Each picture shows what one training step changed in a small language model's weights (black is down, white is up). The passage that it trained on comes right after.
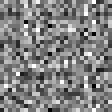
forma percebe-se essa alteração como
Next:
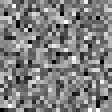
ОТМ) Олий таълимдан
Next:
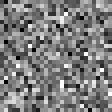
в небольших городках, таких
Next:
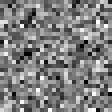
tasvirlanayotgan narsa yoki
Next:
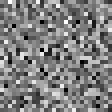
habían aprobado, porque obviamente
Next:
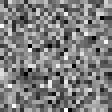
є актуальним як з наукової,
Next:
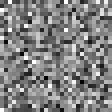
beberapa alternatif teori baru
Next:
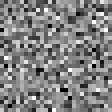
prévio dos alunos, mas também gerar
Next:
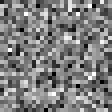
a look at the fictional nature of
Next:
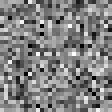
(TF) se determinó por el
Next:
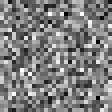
tahun 2010). Simpulan, belanja
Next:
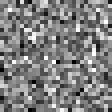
маълумотлар келтирилган.
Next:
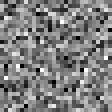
и обострением глобальных
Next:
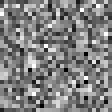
Assessment* dalam pembelajaran CTL
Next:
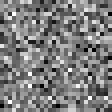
cada um dos pontos avaliados é
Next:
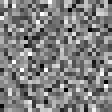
práticas pela população pode colaborar em situações
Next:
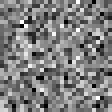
numérisés. Parmi ces
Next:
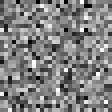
luas, yang selalu berpegang
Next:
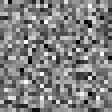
como espacio *ciego*, en el que
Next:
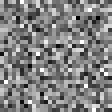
aula, e nos dias atuais há
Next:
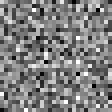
aprendizagem como um horizonte na educação
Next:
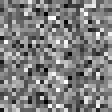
dan berkelanjutan.
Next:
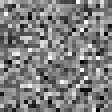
- Zahlreiche Banken
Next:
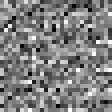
fazem tudo aquilo que
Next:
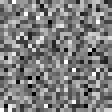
tres son las personas de la Santa
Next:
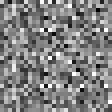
forms the beautiful formula
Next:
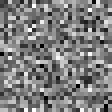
Н.С., Матейчик
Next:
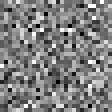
and practice in International Chinese
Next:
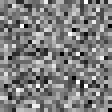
to the situation in the Republic of
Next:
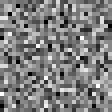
del AMBA. A través de la
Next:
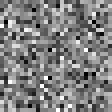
se deja evidencia de cada una de las
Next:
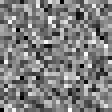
sub-característica cuenta con un
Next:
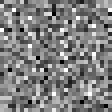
tamoyili Bernulli qonuniga
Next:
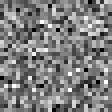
und Rollen in virtuelle
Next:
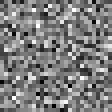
"Axborot texnologiyalaridan ta‘lim jarayonida
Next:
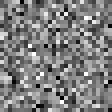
carried out, with a description
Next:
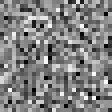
2 exx., leg. JK.
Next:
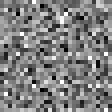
в то время как в основной группе
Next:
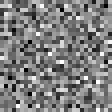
topish; • qurilish
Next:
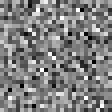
of Generative AI in Higher
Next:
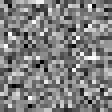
Novosibirsk State Pedagogical University.
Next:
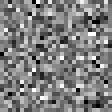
صدوق، محمد بن علی
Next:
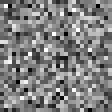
"comedie larmoyante",
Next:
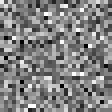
дышать воздухом, которым
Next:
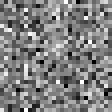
(II) menjadi lebih lambat karena
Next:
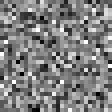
своей формой и размерами
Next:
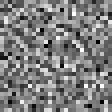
и конкурентноспособный
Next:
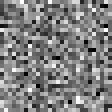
do fisioterapeuta na atenção
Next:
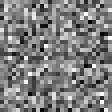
Verlag Eugen Ulmer,
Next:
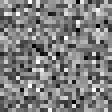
iqtisodiy tizim zamonaviy va umumqabul qilingan tizim
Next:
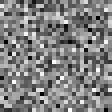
Боборахима Машираба
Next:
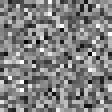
sirasiga kiritishgan.
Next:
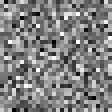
istemesi halinde finansal durumunun
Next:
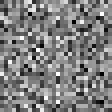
қонунлар ва бандликка
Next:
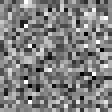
e publique o seu também [clikando
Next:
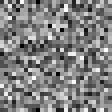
лейкоциты. Подобные
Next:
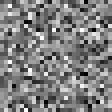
uit elkaar. Al in de
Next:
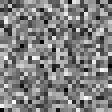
иметь временной характеристики. В
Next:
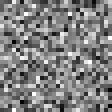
edición muy temprana, que es
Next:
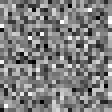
Узбекистана И.Каримов,
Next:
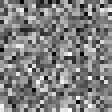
das pessoas nas organizações. A humanização
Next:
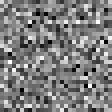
більш доступними для багатьох
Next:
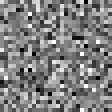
професійно-педагогічного розвитку
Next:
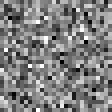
partnerships in ensuring public
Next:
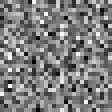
es boladı.” Bu maqollar
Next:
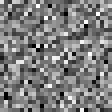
OSCURO COMLOT Texto
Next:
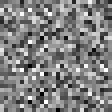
untersucht. Ein Beispiel
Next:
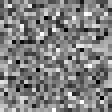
medicina “tradicional”. Dito
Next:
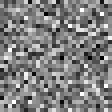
Schüler*innen geplant und
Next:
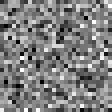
darajadagi tafakkur operatsiyalari faol
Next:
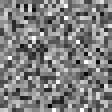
etadi². Yozma nutqni
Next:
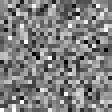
mapeamento do perfil de saúde
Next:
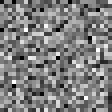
gefiltert wurden und
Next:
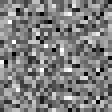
bo‘yicha Harakatlar strategiyasi
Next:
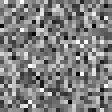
poderá polir, pintar de outras
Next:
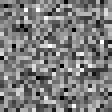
qisqa vaqt ichida kadrlarga
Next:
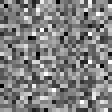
rights generally must be
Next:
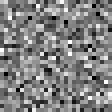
configuram como a materialização da ação
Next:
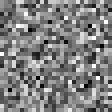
permis de séparer les
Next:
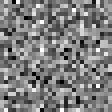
xatoligi juda kichkina
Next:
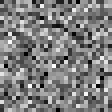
2. Мусурмонова О.
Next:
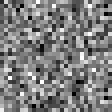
Finance*. 2nd ed.
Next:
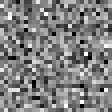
hissiy ta'lim, o'ziga
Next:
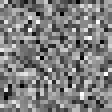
мала аматорський характер, у
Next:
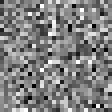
minvalde yaptığı değerlendirmelerinden
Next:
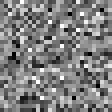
total tireoidektomiya amaliyoti
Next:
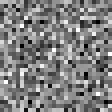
siswa terbatas dan pemahaman siswa terhadap
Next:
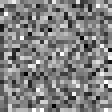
tarixi. – Toshkent: “Fan va
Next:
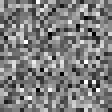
în alte situații s-au
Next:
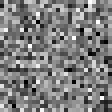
se apresenta na contemporaneidade.
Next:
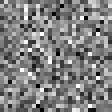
la réintégration de personnes et
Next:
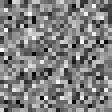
образовательном процессе. Одна из
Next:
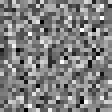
dernière car elle met en relation
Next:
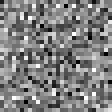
double-stapled technique
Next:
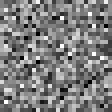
didasarkan kepada kaidah ushul
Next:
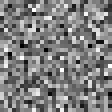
все еще находится в процессе
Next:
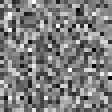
tortilish mumkin bo‘lgan holatlarda
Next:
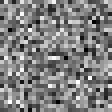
PHILOSOPHY AND
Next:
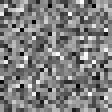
The intermediate ¹ „formele
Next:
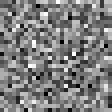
Desa Bacin Kecamatan
